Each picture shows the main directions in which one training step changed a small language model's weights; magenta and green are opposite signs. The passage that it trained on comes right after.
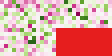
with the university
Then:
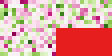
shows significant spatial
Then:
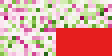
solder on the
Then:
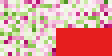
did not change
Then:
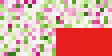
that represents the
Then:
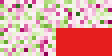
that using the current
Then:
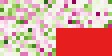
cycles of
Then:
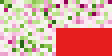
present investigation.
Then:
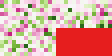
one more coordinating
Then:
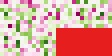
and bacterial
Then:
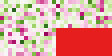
some noticeable
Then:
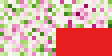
buildings. In
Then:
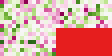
– review &
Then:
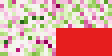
the essay discussed
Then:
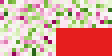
collected using a
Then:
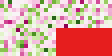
vision for
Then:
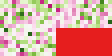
things, one
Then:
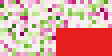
express the sincere
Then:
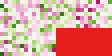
physical activity program.
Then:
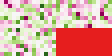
is modified to
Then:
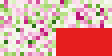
interest. Statement
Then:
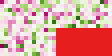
way, after the
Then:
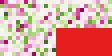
of the system.
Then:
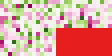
that "...the
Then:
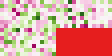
Zepto and
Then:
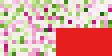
the present article,
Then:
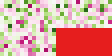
within bounds.
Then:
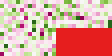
to fill up
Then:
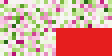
confidence motion by
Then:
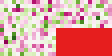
informed consent
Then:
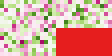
very robust
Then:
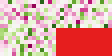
Adequate resources
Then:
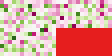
only reading
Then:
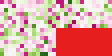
make La
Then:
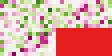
were carried out.
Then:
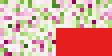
and thus lead to
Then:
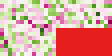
its positive effects on
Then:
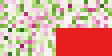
the literature of the
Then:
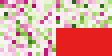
of SC individuals
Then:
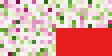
score ^a
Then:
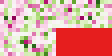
Jin Y.
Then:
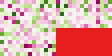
loads through dynamic
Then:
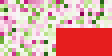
binding Table
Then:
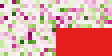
cilia in
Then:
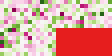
critical ecosystem gaps
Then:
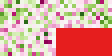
solutions are presented in
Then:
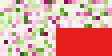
transport system of the
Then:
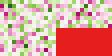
representations for
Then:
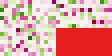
(we followed
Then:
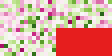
a relationship between two
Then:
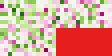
following ions
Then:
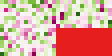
survival rate
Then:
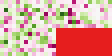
challenging one might
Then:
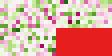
the green transformation
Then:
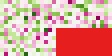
publication in
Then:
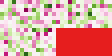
Distribution in a
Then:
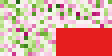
patients with atrial
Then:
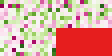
funding from the
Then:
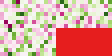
compared according to the
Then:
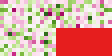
trouping from
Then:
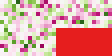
current is sent
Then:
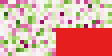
of protein structure
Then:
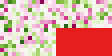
and zinc were
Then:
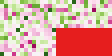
study will also assess
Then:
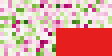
energy consumption, cloud
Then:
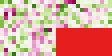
for instance,
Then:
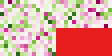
by adding or
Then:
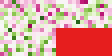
with the use of
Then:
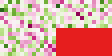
shape are several
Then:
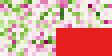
have derived equation
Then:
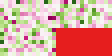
Younger et
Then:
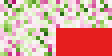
norms or
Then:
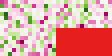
of society.
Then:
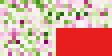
made after study of
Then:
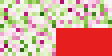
written several
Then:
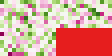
methodological approach,
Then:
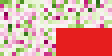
and produce two of
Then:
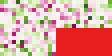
bodies and
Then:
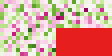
the requirements of
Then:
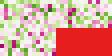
study found that patients
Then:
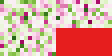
methodologies specifically
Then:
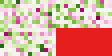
nm; flow
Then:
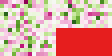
of inequality
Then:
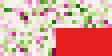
science literacy.
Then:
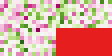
Higher education
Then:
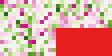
of the surface
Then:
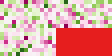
obtained by analyzing
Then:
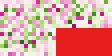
this study would not
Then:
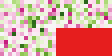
a field of more
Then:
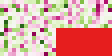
usually does not have
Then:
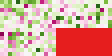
authors is that research
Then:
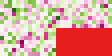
standard solution.
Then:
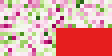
Good situation 8
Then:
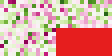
glass slide
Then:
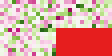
solid foundation for
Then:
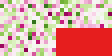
to tweet
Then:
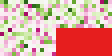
in all to
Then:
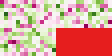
of contributions
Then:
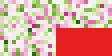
the use of
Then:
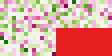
the highest mechanical
